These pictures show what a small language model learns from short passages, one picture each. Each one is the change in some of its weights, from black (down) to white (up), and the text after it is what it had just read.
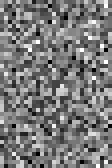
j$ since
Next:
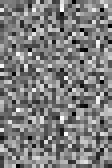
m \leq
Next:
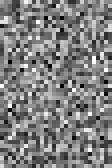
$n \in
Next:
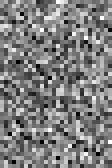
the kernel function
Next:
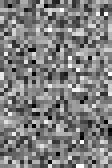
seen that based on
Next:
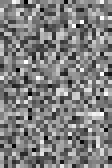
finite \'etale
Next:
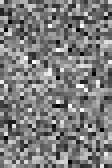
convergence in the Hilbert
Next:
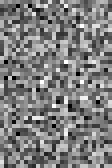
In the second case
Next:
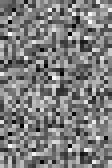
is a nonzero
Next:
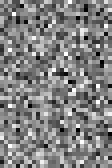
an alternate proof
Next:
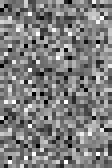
us begin with the
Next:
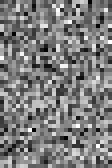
and pointwise
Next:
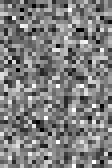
as the following
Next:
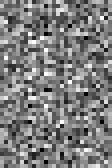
degree greater
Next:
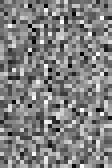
univalent solution
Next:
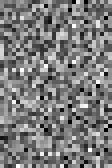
jouent un
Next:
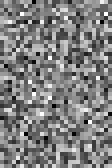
extended to any
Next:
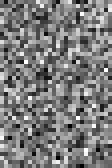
about as strong a
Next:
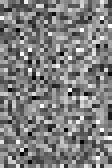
is reflexive
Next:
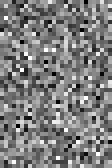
the same factor.
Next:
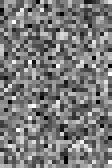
processes was considered by
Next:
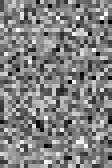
defined via the
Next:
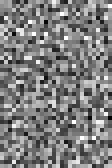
of it.
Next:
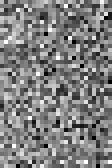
all sequences
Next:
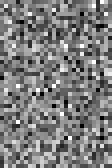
work. We have
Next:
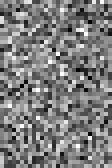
context of optimizing
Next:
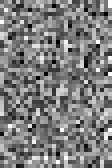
Figure S9
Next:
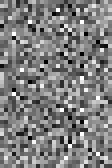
transformation rules
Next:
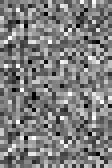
dimension larger than
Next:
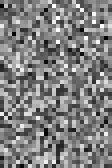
of differential graded
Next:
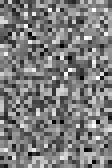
be two such
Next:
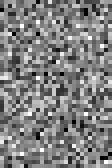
$A$ contains
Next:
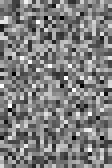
$n \leq
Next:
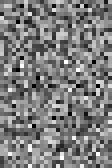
The minimal mean
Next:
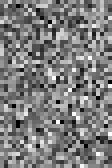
the closed interval
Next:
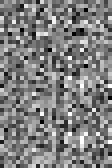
introduces a
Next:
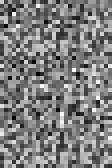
in a first
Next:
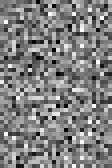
commutation relations of
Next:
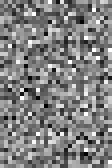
be the ideal generated
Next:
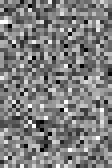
color to the
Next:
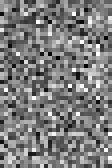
{\it a
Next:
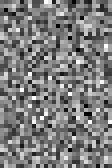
energy storage
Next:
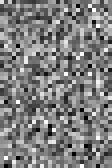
et on a un
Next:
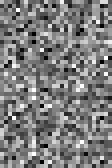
have, as
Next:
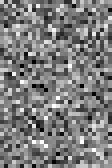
by the following
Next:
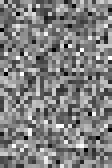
by performing
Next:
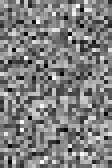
is non-empty
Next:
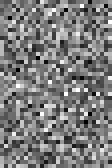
models follows immediately
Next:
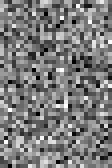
instead our proposed
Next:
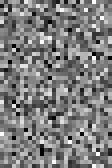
of ``input
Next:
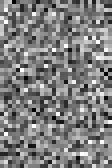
having at least two
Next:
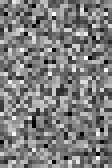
holds exactly with no
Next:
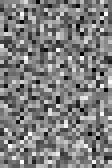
via initial conditions.
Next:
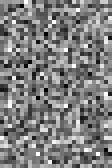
there is an
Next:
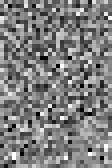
that for $j
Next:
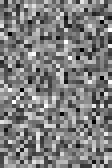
simplicial coordinates of
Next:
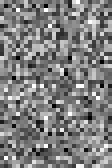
denote the set of
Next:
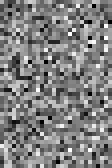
$\pi$ given
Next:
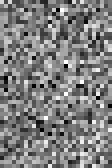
for the second sum
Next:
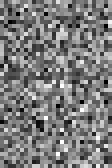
boundary terms in the
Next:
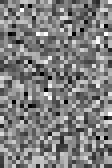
calculate the
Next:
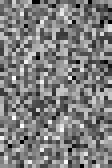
extensively studied
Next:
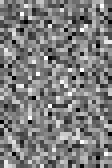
which generalizes
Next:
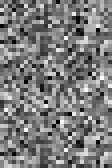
a test for the
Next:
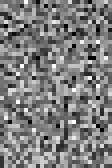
present subsection shows
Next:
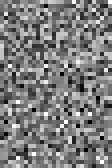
ternary form
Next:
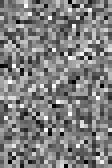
Suppose that the lemma
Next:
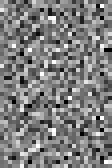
C} \to
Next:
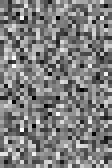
constant sequences,
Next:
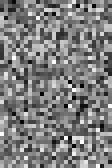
Further, almost
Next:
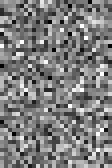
shifting the
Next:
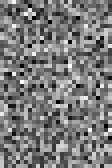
2) the following
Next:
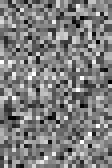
nonnegative sectional
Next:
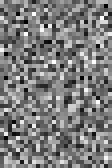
variables in}
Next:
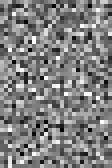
it is necessary to
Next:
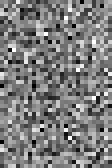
that \beQ
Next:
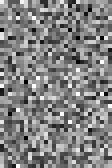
& \geq
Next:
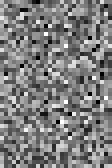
solves for the
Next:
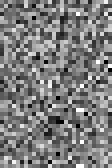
know that both
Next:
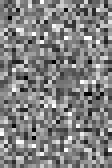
it follows that
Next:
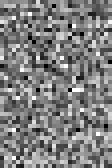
Modules and
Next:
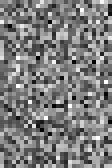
this remark to the
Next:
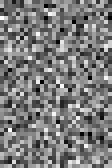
types of models of
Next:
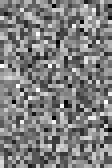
resetting the
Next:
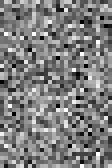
a human
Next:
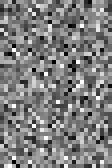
the training
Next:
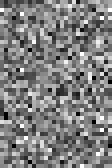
trivial affine class
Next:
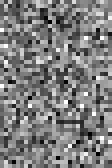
the quiver $$
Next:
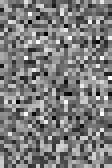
do not change the
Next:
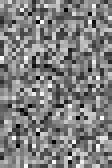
and homogeneous smoothness
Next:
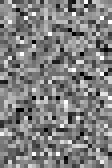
rail arcs
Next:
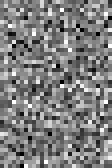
A few
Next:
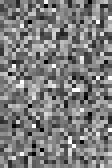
immediately have the
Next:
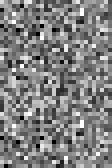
we shall not consider
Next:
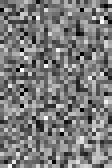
corresponding decomposition of the
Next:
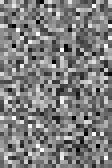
reconstruction algorithms for
